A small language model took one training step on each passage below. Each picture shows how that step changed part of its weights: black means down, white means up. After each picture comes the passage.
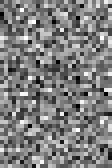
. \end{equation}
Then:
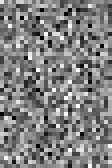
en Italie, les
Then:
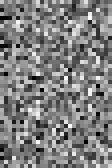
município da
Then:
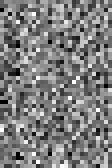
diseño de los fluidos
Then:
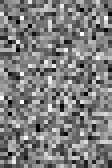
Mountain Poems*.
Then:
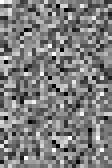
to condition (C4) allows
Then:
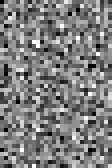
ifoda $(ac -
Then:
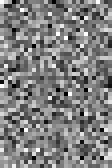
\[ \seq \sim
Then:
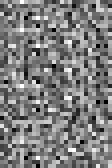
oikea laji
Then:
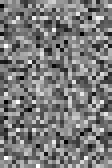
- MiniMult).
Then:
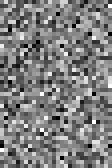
что реформирование
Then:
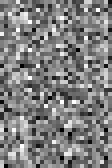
the dependence of an organism
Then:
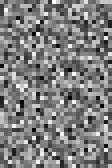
a curve depends only on the neighborhood
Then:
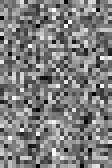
If $G$ is a connected
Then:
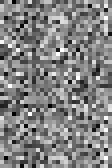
can be defined as follows: let
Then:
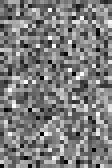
quando este mesmo ente
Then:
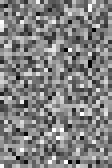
are non-trapping in
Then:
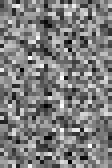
hissa qo'shgan va
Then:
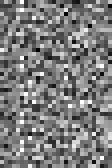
jauh, ia
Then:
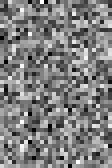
тематике. В
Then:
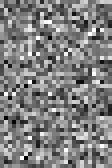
$R>0$ such that
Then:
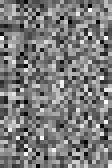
procedure used so far in order to
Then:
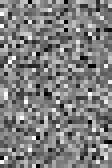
space $\sum_{i =
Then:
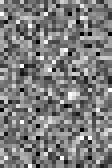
und zweiten Teil des
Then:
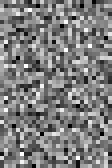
\ee Since the contribution of
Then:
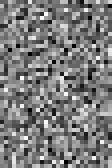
que lhe empurram
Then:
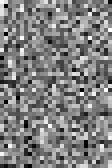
level of climate change is observed
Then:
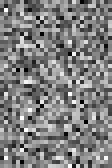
a sub-stochastic $J
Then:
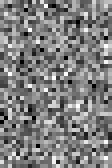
reason to believe that it
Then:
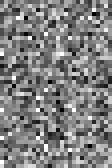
здоров'я, освіти,
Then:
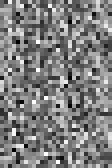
turistik tashriflar
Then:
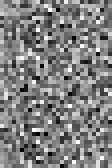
(wiens naam en
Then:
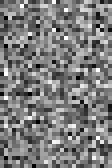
with $X$ compact and separable
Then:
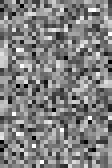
жараёнининг ўзи
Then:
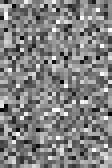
solutions in $(\bom\setminus
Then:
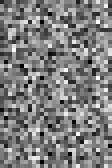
может существенно
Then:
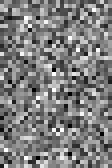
In fact, the semigroup
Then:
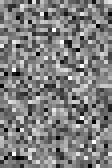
to notice that other integrable
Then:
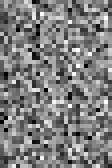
partial compactifications. As a
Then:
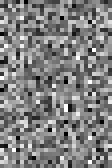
ile ilgili olarak
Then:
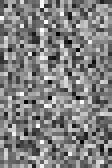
notions of wreath and
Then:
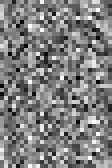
Tozalash va tahlil.
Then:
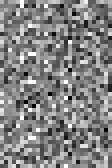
susunan), dalam arti
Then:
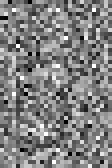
other ways to select those
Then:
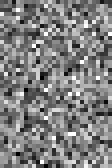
imon, xudo,
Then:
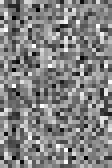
on } \gamma \times
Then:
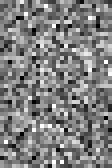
paper. (i) Symmetric
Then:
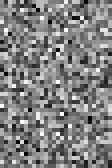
1D isentropic system with
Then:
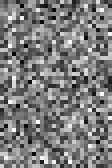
V levem oknu
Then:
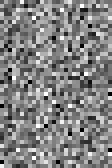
y Pasa, C.
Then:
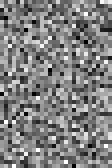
$A^c$ such that
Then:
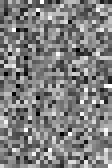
order $\tfrac12$. Then
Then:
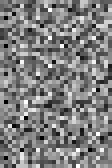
pianinoning yangicha
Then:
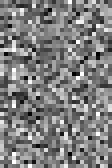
apoyó en notas
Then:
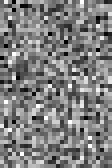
trabajadores, grupos y
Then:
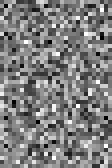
Simple versions of this question
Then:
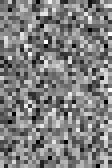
applied, giving a map $$
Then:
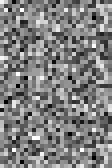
q$ for $q >
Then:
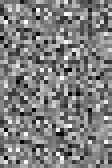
this aspect. This paper is
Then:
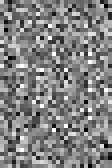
E\rightarrow F)$ be a
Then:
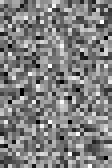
only semiclassical measure or
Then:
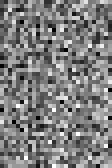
Основными являются
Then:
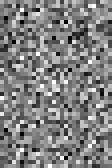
of RHA, the
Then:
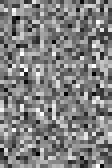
of order $p$ if the
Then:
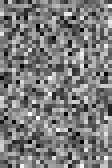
e explica a combinação entre
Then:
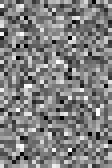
two steps:\par\noindent First
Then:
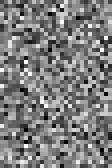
cars have to pass through a
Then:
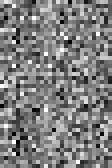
%We next discuss how we approximate
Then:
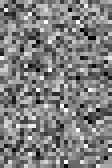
representation \cite{HR}:
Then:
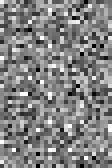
% Text Node \draw
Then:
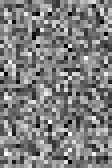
general context, and the difference
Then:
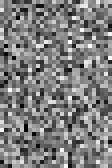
abordar o paciente e
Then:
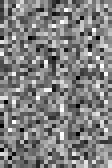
we map it to $i'
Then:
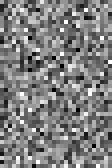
bancaires en toute
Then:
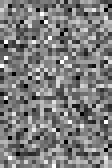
Hausdorff measure. According to
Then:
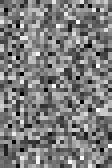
xalqining adabiy
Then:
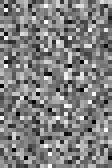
Proposition \ref{prop:
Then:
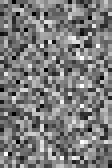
The mini-batch size
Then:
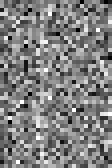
let $A \subset M$
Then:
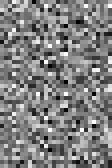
параметры. Так
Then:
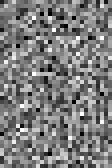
pedagógica permitiu
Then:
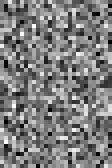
зимних и части
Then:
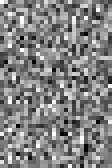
dengan mempertimbangkan
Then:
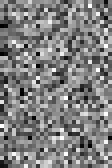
is not assumed here to have specific
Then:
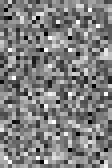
coupling contains nonlinear coupling between
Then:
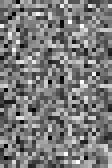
O'zbekiston Respublikasi
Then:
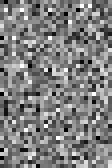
have an $A$-module map
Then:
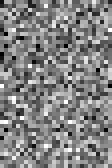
hand side to make sense, it
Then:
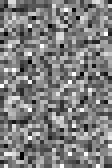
этиш мақсадида
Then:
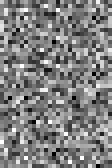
X \text{ is an
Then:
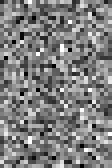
o'lchov va
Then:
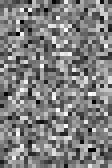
that for $y\in
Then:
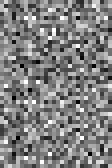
of functions as in \eqref
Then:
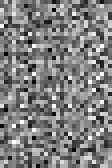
- Ixekizumab
